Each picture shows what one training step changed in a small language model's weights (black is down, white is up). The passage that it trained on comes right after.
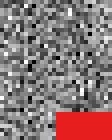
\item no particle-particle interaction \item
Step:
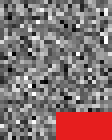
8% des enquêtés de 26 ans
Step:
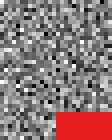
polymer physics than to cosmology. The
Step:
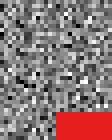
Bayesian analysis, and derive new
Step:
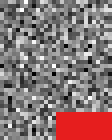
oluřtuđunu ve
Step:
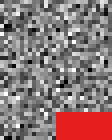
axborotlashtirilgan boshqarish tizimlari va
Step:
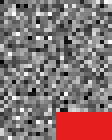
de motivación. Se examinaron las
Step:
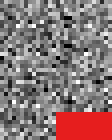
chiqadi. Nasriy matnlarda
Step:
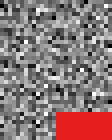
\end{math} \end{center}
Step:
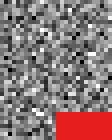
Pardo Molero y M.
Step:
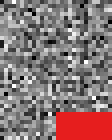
back (with $\poo$ being the probability of
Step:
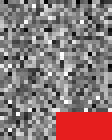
high mobility graphene samples are much longer than
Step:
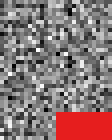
Maxsus chidamlilik rivojlantirish uchun
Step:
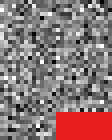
Numerical-Simulation of the Interaction of
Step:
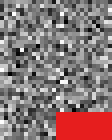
halo stars, which generally show a large fraction of
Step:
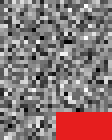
without DBT molecules on the WG.
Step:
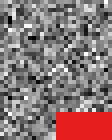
Union~2.1 compilation. We
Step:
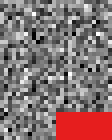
Fig. S3). This corresponds to a typical scenario
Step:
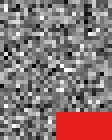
в условиях Вилуйской зоны
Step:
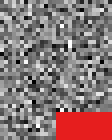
and divergences present in the continuum formulation.
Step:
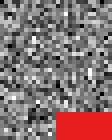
op distributieniveau te voorzien van
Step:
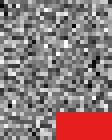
it can help us comprehend the mass distribution of
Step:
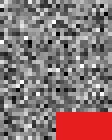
В. Прыткин. – М. :
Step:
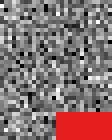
le salaire et le caractère
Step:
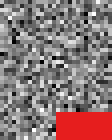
farzand tarbiyalashga oid
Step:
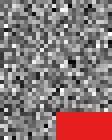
a simples imprudência, seriam
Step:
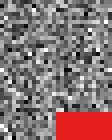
de BTEX en aerosoles
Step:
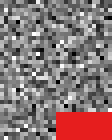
research methodology. At the theoretical level, the
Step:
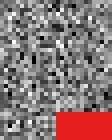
section 6.3, a summarized grid is presented
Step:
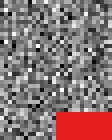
расследовании преступлений в Литве
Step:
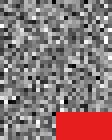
generated with a common {\tt yt}
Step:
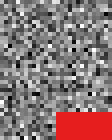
sockets), \emph{socket}
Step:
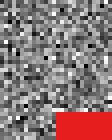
rest of this section. \subsection{Input
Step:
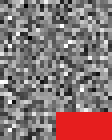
shart bo'lsa, o'zbek
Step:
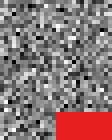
A first order transition is characterized by a latent
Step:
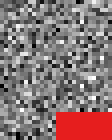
y bastnäsita-(Ce)
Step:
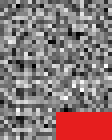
кўпинча ишга жойлашиш
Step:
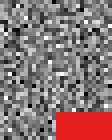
+++ / No bureaucracy / not
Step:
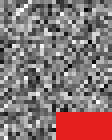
$\gamma$ constrained by the shadow of
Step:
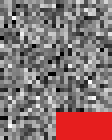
memenuhi baku mutu,
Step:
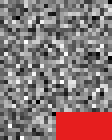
each of the layers in one hypergraph are fully
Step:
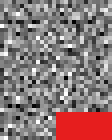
sub-solar mass compact objects as evidence for new
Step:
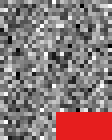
деятельности, умения находить и принимать
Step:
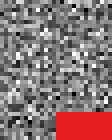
К ним относятся ятрогенные
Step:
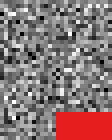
классификации игр,
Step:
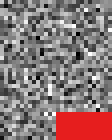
systems \cite{HolmesLumley},
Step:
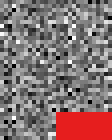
ularda mustaqil fikrlash va ijodiy
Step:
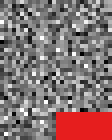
звичайного (*Linum
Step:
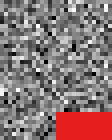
поколения. Российский рынок в
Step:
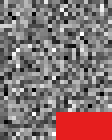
celebra en cada Estado del mundo El
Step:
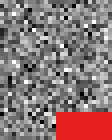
este tiende a asociarse con el
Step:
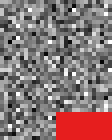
de estudio clásico en Sociología
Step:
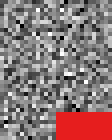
is easy to define chained projectors,
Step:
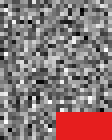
clarity. The snapshots were
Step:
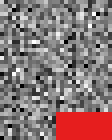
modification (enhanced hydrophilicity,
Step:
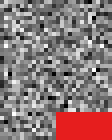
and S are for the normal metal and the
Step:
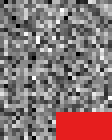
assume that the latest publication dealing with
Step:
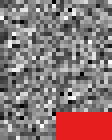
ravishda yaxshilanishni
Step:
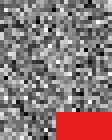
thermal Hall conductance is, however, consistent
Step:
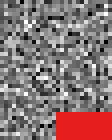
line indicates the distance to the Galactic center.
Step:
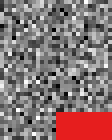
shape, while flakes merged with
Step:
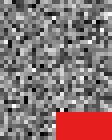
in Fig. S4(b). However,
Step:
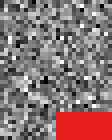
41,430 news articles from
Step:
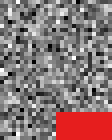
lightest new degree of freedom and has a huge
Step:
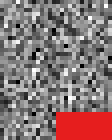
skills and 7 personal skills were identified. The results highlight
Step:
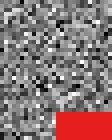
observed that our method matches the ground truth
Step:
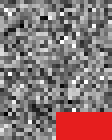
[23]. Следуя выводам
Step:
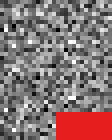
Albatta, ushbu tajribalar
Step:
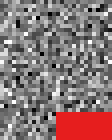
linguocognitive and conceptual features of the
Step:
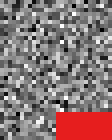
and lower order terms are all ignored as
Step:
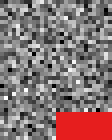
(UFF) - Karina Anhezini
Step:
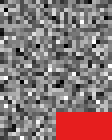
at higher temperature, and the complete absence of the
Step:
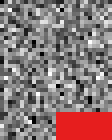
noticeable at high energies. An important point to
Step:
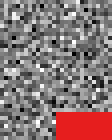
introduce the minimal model for iron-based
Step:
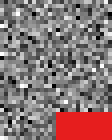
bo'ladi : yangi tug'ilgan
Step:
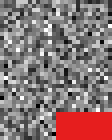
o uso do “plural é um fator de
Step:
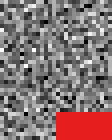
b. Ebî Bekir b.
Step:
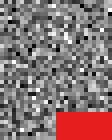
fragments of unrealized worlds,
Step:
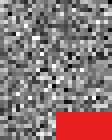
emphasized the cyclical nature of the
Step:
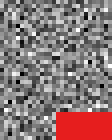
mechanical realization this solution describes a chain of
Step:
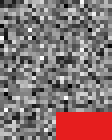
Boże, Niewinnego
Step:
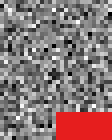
por las ideas de la Ilustración
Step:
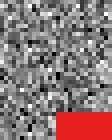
Industrialisierung entstanden neue
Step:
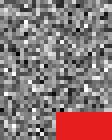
imagine anything, except quantum background
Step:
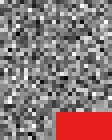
shown that there are submaximal Hamiltonians with
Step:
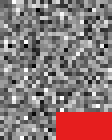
example~\cite{Gies}). The polarization rotation is
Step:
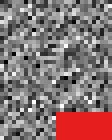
систематизированы и представлены
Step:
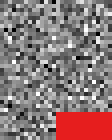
filled by coordinate detectors as well whereas measurement
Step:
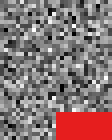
Richard I. Anderson$^8$,
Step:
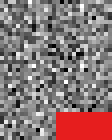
защите лесных ресурсов, которые
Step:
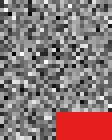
основных направлений кадровой
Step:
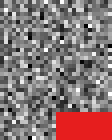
объема поступлений доходов от
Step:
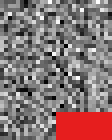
adotar linhas mais puras e
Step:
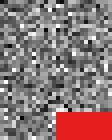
chetda qolgan. XULOSA
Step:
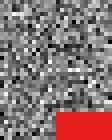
gráfica, cartográfica,
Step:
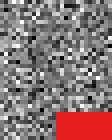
observed. These maximum are at the origin of the
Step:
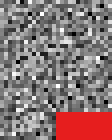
terms of transition operators. In particular, we study the
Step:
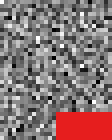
spectra weighted with the corresponding fission fractions.
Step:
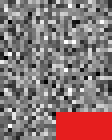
zamonaviy yondashuvlaridan
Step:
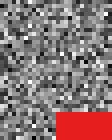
containing more damaged components. In terms of solution
